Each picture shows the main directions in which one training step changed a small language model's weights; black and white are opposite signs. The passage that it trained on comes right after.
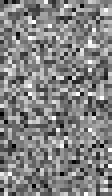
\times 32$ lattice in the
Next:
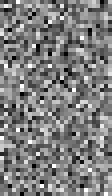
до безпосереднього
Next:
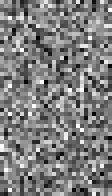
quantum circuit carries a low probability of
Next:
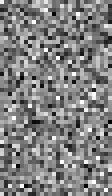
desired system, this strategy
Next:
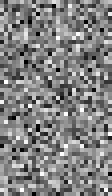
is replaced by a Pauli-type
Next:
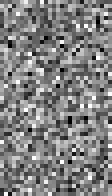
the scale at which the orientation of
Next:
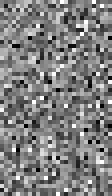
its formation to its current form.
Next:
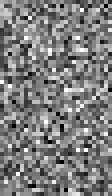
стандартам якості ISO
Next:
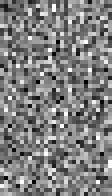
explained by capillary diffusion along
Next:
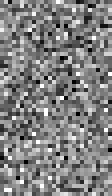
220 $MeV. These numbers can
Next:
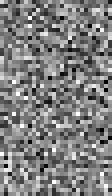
сариқ рангини
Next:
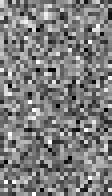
Mazkur maqolada buyuk
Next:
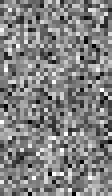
or forms rat-hole
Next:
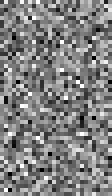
образом и для каких целей
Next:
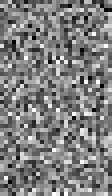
tanto para fornecer subsídios
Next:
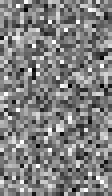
+ овес + райграс
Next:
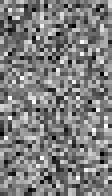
posterior, the distribution itself can be used
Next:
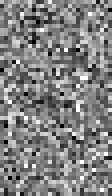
تح: قاسم محمد
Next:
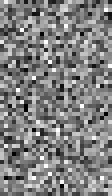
$p$-norms value distributions of
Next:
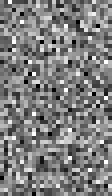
{\bibinfo {author} {\bibfnamefont
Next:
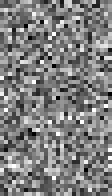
It is clear that in Asian
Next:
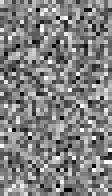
descreve as seguintes ações
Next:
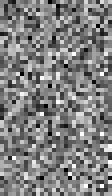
qonuniy manfaatlarini
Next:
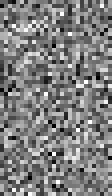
the David and Lucile
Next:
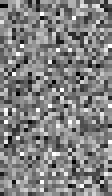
mustaqil ta'lim
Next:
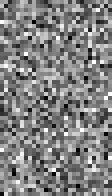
singlets, a pair of $Y =
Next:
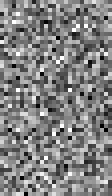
a result of the symmetry-breaking
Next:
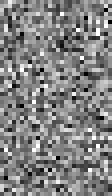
radiation and its application to energy conversion},\
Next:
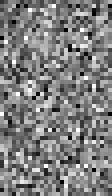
at different temperatures for the sample with a
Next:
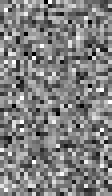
and the second-order SNPT takes
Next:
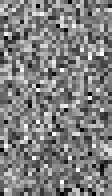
level of emergency Unit Nurses
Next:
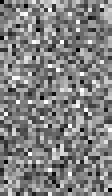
o'tishda kadrlar
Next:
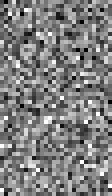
which preserves the crystalline structure of
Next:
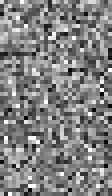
are uniquely revealing indicators of process
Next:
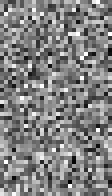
select from among them. An
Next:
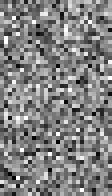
events over $6.1\pm
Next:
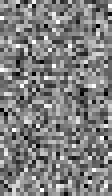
En este mismo texto se identifica un
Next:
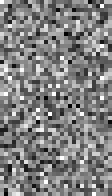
The calculations are not trivial and the results
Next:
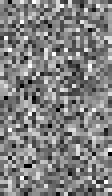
National Medical University, Military
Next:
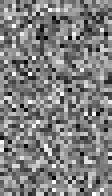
структуры пленок CdTe
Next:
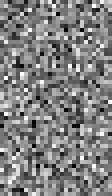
antibióticos e aumento dos
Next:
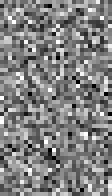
moving scalar field that behaves as a
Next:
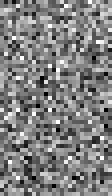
e \times (\V e\cdot
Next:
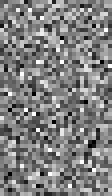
audio-visual dataset featuring
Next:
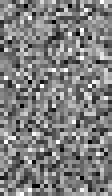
embeddings since word2vec algorithm is
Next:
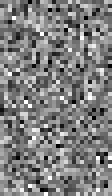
targeting here. Also, having a
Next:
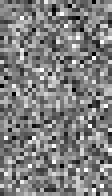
DISCUSSION} The previously
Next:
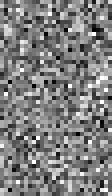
presenta una diferencia significativa en la
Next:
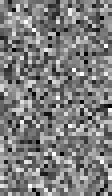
a la Organización Mundial
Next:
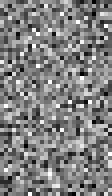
domestik menjadi titik balik
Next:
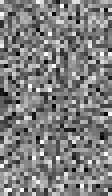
region generation algorithms has been developed to allow
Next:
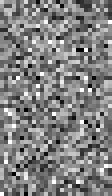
й вимагають багато
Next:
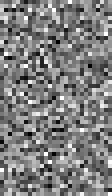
OF HEPATITIS AND
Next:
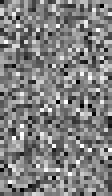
qui conserve les informations et
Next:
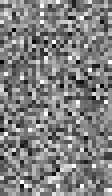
beam hitting the lead collimator
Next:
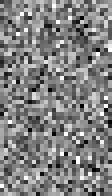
tiempo completo han formado parte de la
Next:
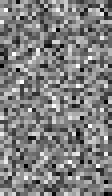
проект, 2) организация
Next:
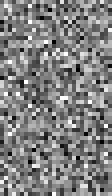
disk, the telescope is already
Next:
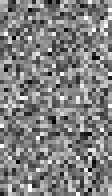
qilgan bola ,albatta
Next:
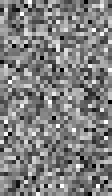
de desvio de recursos. A
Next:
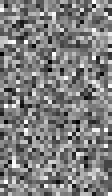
Gepatit B virusi
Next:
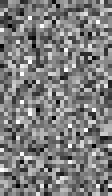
by chiral perturbation theory. In
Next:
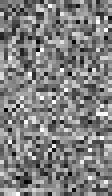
which relies on measurements of the energy spectrum
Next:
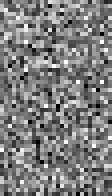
and resources during and after a disaster
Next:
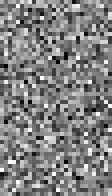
of a partial bulk gap near the
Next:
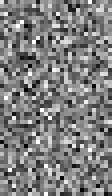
$b^{\text{th}}$ random sample
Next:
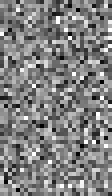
l'intérieur d'un
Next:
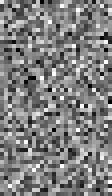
Brazil (now the Federal University
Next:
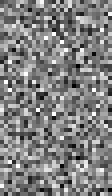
Center, Ural Branch of
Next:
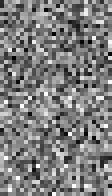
grandes empresários. Diante da
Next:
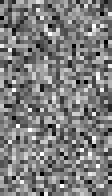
the respective z-directional
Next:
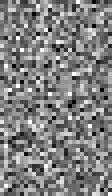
simple and effective. It introduces a new
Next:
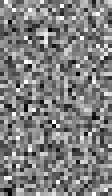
\quad , \quad F_n =
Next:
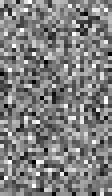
functions} identities, mostly involving
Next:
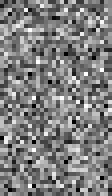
\begin{itemize} \item
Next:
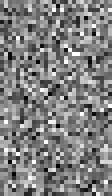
pair interactions between two large particles, and
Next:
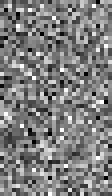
tarkibida 35% mis borligi
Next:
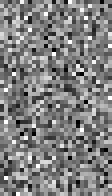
memberi cahaya kedalam
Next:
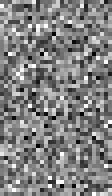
vaso, vidrado
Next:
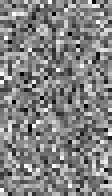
These predictions broadly align with the experimental data
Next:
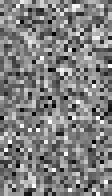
of special relativity, one must
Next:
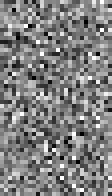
hisobvarag‘ida saqlashning
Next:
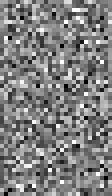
For the case of the weak PD
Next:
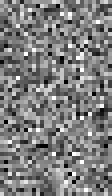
%% To help institutions obtain information on
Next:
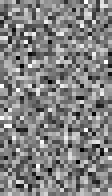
resaltan que la inteligencia
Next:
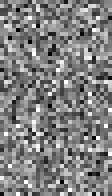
la calidad de la docencia, la
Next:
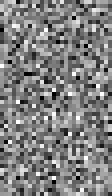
tenía tres grupos: 298
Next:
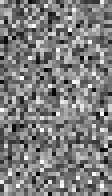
буни аксар халқлар
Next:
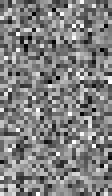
Candidate of Psychological Sciences
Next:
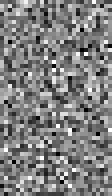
the lower layer of the atmosphere and
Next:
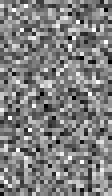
La elección de Cambridge
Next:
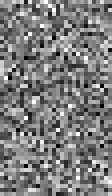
large number of code fragments that write double
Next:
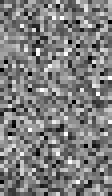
визуальная компенсация,
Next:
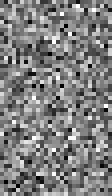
value of $\mathcal{P}
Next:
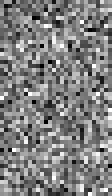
algebra. Explicit formulas are obtained by
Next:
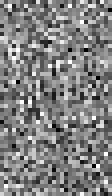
kuchaytirish, huquqiy
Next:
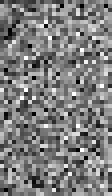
\mlya\ forest in
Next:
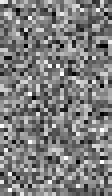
фибриноген =
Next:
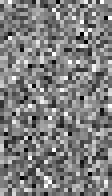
at various pump-probe delay times
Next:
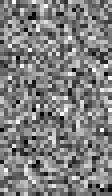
fixing $\delta_R \sim
